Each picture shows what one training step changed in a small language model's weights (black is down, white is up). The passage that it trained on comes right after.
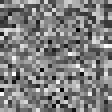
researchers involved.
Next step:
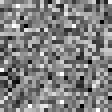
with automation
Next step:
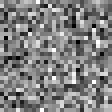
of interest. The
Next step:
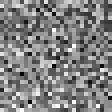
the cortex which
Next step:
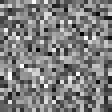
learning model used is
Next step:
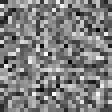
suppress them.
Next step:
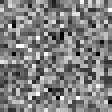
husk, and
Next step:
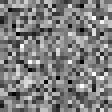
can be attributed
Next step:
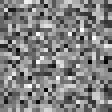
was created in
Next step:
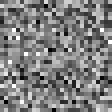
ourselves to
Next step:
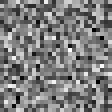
several initiatives with
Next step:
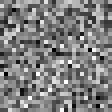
set of financial indicators
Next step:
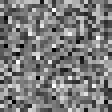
understood as a
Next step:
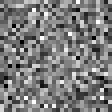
results may arise due
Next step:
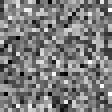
distinct species
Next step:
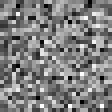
center frequency of
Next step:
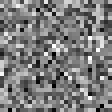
the comparison of the
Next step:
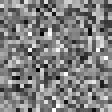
the amount of
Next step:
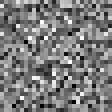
time adhering to
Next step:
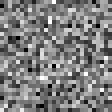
operate on the
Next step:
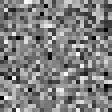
was found in 1
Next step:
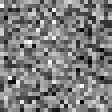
terms of mechanical
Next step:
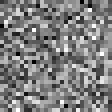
I and 20 in group
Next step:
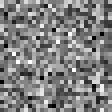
of Novel
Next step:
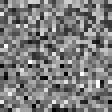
approach to complexity within
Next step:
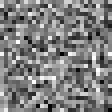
of academic
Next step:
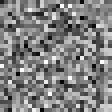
\text{ of
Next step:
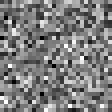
infestation area is
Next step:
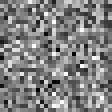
effect of the spike
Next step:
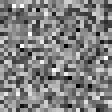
alternatives such as
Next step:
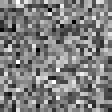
there is a significant
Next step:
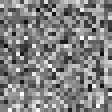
the superficial
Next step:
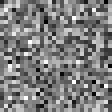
on the silver
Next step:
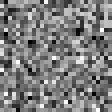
used Cold Start
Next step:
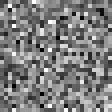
sensorineural cases
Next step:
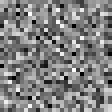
the action mechanism
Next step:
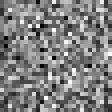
surface electric field
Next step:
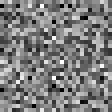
their grades were
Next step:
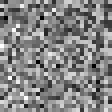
reflected in the
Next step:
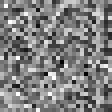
According to a
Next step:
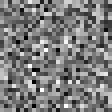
Sciences and Research,
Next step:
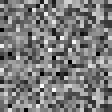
effects on small local
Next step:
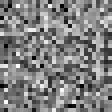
attempting to
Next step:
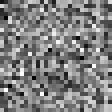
consumption. Many
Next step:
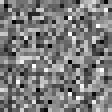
occurrences are
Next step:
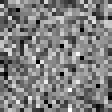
read the verse
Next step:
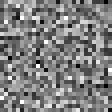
particularly in signal
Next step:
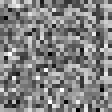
to play a
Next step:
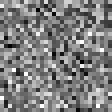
the flow rate and the
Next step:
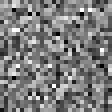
a serious risk for
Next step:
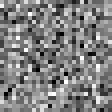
of resource and
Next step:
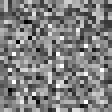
Kingdom –
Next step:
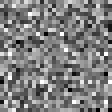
on synthetic
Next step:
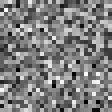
through Open access
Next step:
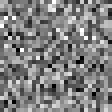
eg reflective
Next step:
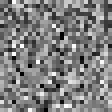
OSM layer
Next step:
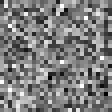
At the same
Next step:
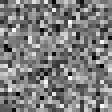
different temperature works to
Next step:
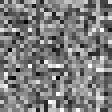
Total variable
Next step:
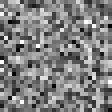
handle behavior problem
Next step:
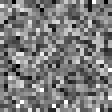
bean flour
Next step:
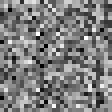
and the sensor
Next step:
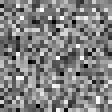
or magnons,
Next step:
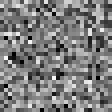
the types of
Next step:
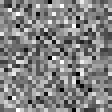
the coronary
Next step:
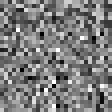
The odd even
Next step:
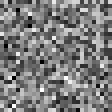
attributed to
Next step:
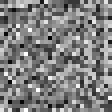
allows having more
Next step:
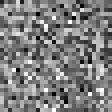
the flow of all
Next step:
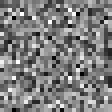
frequency k and
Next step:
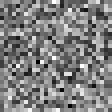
wind turbines
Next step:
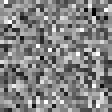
stated in the project
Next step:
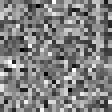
Slot 6
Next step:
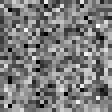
this framework, the
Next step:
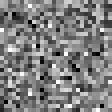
(MP) which
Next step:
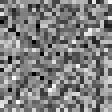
consideration worldwide
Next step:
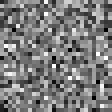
large number of different
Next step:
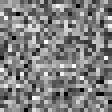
robot, also
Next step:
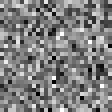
the complete collection
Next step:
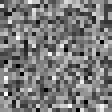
activities? 5.2
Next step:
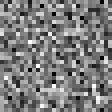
of Processes,
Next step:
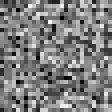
mins 1 st
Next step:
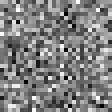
pounds, an
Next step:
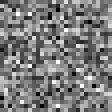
coin and the market
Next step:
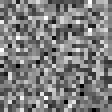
effort into my
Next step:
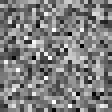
mechanical properties of
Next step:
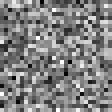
to the field-based
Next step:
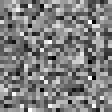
Yield with 60
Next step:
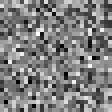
the beginning
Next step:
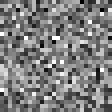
congruent and
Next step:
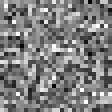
tyre mark)
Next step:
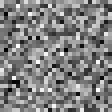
of rams did
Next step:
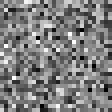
was modified from
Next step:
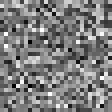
the need for to know
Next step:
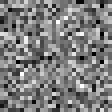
can be said
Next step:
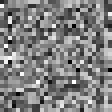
database. The
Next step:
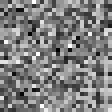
It was observed that the
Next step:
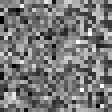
have studied the various
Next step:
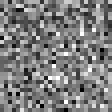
The following data are available
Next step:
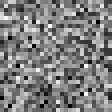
and approved the
